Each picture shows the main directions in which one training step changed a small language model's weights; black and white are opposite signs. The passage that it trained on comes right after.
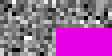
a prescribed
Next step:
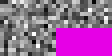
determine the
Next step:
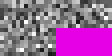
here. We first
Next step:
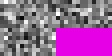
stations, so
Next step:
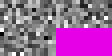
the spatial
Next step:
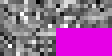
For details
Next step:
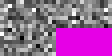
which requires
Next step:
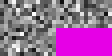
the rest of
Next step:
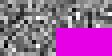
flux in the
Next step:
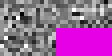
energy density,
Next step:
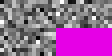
to estimate as
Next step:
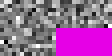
known as
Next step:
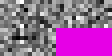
classical approach,
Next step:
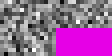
easy to
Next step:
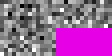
minimum radial
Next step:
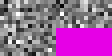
one covering
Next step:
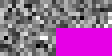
the density in the
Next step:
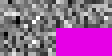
to lowercase
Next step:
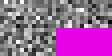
one finds
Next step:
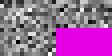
includes one
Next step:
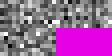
location of
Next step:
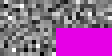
properties of the
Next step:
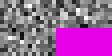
the stress.
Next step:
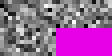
and Cs
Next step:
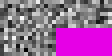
that its source
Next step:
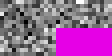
deviations are
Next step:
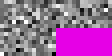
and other system
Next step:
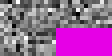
pair production cross
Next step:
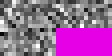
to any solution,
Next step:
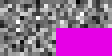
strategy that
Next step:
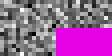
for $p =
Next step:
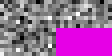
quantum PSM
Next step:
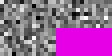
spreading with
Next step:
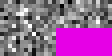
<: \sigma
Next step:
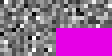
get the
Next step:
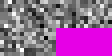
is easy
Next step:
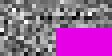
suppress the
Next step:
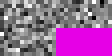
the PN
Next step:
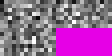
research that
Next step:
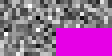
the RAG
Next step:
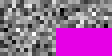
the operators with a
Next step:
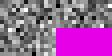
fifth order
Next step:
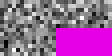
the fact that the
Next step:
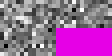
have not been measured
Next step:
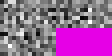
formation of
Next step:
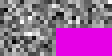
way the
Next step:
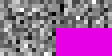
zero (figure
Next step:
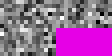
use in various
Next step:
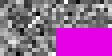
it measures
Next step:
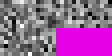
involves a
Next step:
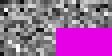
for existing
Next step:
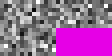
local time in the
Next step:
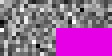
previous section to the
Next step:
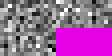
that the calculations
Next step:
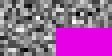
the SC
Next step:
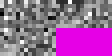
by lightning
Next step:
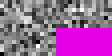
are obtained, with
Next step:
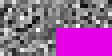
the Fermi
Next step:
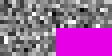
a simple
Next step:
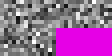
associate a
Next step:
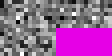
now obvious:
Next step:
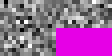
not conformally
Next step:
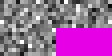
\quad Alan
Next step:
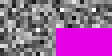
to obtain the mass
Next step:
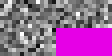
CPU and
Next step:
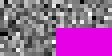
by the number of
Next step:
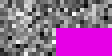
we first construct
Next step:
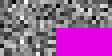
while pion and
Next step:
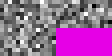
films indicates
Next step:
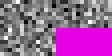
effects are included
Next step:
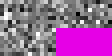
alerted if
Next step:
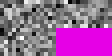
with several
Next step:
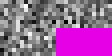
At energies
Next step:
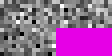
state ${\it
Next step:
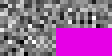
of the mixed
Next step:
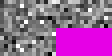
depends only on
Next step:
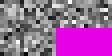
and through which
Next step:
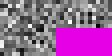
of the equation
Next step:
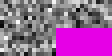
(see left
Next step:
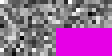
to test
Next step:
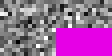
cross section, we
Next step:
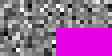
on the number of
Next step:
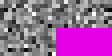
what the
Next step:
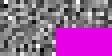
terms of the
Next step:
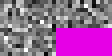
$\kappa =
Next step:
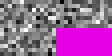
as in prior
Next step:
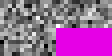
the entropy
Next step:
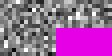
need with the total
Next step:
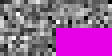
tied to the
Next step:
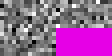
is given by
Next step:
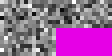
question and
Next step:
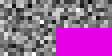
the circle
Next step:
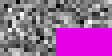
spin polarization
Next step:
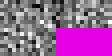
distortion of
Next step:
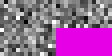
is the hot
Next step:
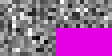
production rate is
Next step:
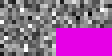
right hand
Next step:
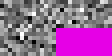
is shown in
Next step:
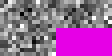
In this section,
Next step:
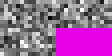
fitted with four
